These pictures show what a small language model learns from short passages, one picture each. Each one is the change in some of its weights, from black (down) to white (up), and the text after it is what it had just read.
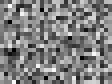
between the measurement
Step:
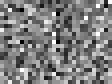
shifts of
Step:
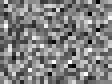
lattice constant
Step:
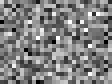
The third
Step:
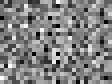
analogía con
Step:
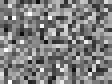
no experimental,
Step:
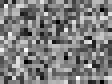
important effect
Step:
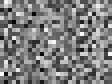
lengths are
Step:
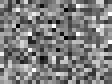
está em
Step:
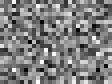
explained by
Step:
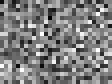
discussed by
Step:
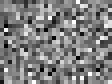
be observed.
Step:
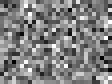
was calculated using
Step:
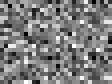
are early
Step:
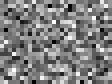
a derivative
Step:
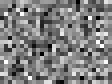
delta functions
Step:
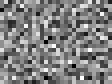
depend on time.
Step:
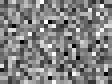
вони за
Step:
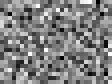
to know
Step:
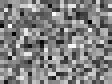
on its proper
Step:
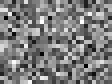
$\alpha$ model
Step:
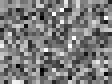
y especies
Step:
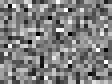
the normal
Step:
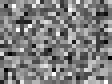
$B$ in
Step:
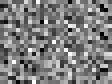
Now the
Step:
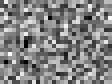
A \over
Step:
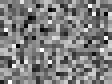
and Fit
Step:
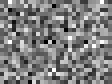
It will
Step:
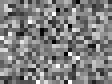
partir da
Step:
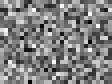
fields on the
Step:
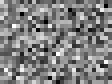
versão, de
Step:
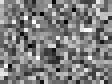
rise to the
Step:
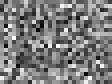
approach, we can
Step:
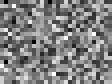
decay $B
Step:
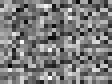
presents a
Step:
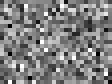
Ular kuch
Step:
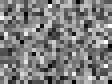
When comparing
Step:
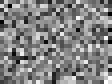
been observed.
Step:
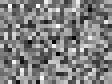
Apart from
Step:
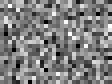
our considerations show
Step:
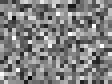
larger than
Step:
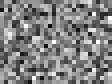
we find
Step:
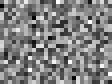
by a constant
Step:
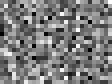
supone para
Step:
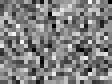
the countable
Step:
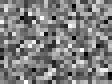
We argue
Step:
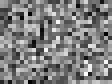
the standard
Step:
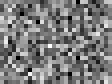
Frota e
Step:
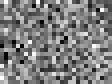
meets the
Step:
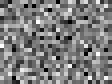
our analytic
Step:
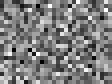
personal de
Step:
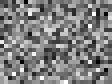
& Function
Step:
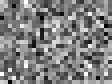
the properties
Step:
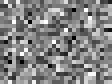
y El
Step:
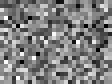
malla de
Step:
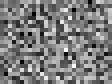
time, the
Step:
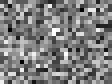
scaled corresponding
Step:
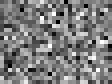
We focus
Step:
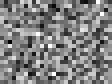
to obtain the
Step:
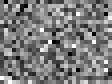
way done
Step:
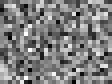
fact, their
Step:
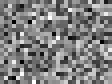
In particular,
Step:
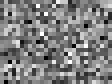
multiplied by
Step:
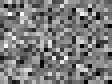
3d and
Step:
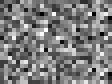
we assume
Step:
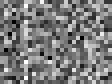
clear that
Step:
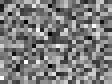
with the same
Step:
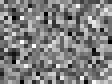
are additionally
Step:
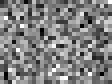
a obra
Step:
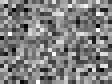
clusters have
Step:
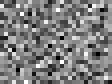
10 evenly
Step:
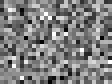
ab, durch
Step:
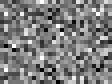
be generalized
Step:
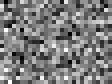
model under
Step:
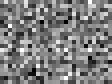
terms, the
